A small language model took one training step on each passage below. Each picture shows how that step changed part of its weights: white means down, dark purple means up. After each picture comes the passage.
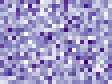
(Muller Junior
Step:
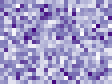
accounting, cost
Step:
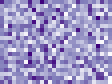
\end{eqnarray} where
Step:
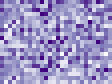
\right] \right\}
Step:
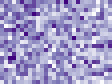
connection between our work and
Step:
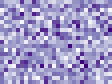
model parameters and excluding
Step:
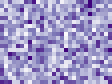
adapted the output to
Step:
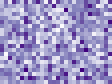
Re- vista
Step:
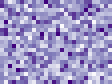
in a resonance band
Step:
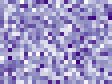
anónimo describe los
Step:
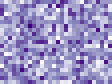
Goffman estão
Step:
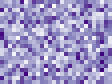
seen as an infinite
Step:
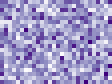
scientists to
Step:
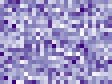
platform evreni
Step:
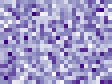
omillar ana
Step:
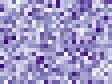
of satisfiability:
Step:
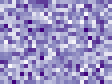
where $' \equiv d
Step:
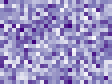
chiral superfields
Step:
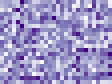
last continuous
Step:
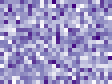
flare events than those
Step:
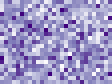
value of the backoff
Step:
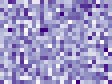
structure for the residual
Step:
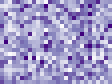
mentioned above,
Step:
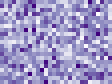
and $a$, above
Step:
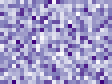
таблице 2.
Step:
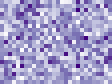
studying existing
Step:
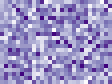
This analytic solution
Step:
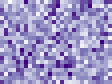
of different kinds of
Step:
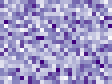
the disc diameter.
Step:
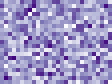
for investigating the
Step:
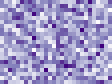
relaxation kinetics in
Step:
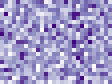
a more appropriate
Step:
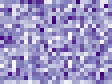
Y~D, Kim
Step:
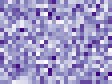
use of these materials
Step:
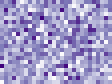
little doubt
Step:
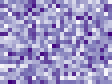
in agreement among each
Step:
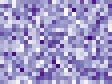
oshirish ularning
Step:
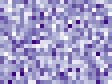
fixed disorder
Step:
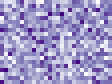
\caption{\sf Same as
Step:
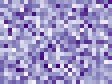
the uterus at a
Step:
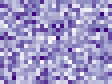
mos keluvchi
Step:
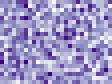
we know one of
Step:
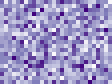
learn information across
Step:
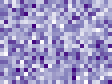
(Table 1), a
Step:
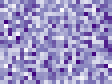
the surface, and high
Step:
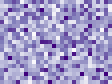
y la *web* de
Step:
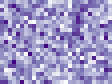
scattering transition
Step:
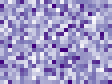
resolution, the simple
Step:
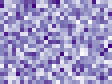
of medical and natural
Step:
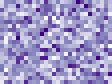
results suggest that such
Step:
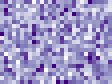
attacks. As a
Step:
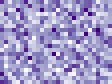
redshifts to
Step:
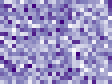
well easily calculated
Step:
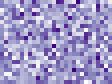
model with a random
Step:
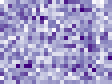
места обучения,
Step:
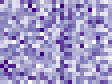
qabuliga kelgan
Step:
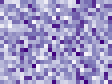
multiplication performs a
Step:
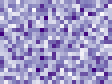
is responsible for the
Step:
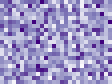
} \author{Juho
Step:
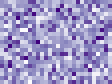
pela obra de
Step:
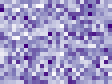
mit allen meinen
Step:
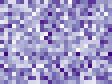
light of wavelength
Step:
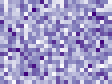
Що з цього
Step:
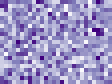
a quantidade
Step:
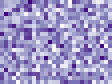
non-local effects that
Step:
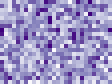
set of the minima of
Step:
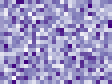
spin-orbit band
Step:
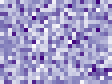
номли Шарк
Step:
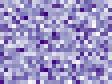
both a Linux
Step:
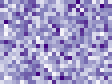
the approximation of the system
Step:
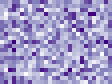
deb qattiq
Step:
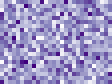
Level variables
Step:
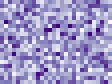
the Dirac operator
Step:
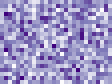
volume one starts
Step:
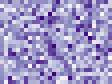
that fulfill these
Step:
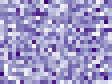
Enfin, toute
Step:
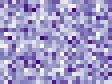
Our formalism can also
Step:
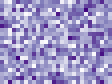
according to Eq.
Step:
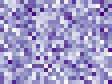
excitation frequency is
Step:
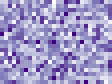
пациентки не
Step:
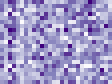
beruvchi birliklar
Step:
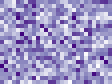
dará pelo
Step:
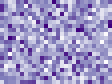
space and finally that
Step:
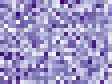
a característica
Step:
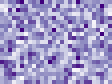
since we are only considering
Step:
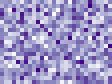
plano como instrumento
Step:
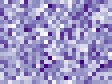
unitario fijo
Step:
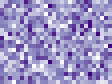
direito, mas como
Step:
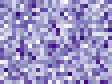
a collection of an
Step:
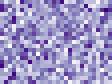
thresholding is
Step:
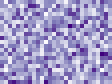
this is not an exact
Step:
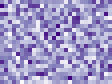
which this work would not have
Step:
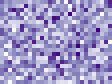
rises by a factor
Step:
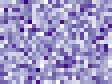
the kinematic
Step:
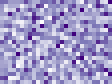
extremely robust
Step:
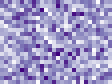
gate operation. The
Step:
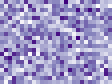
operators (meaning
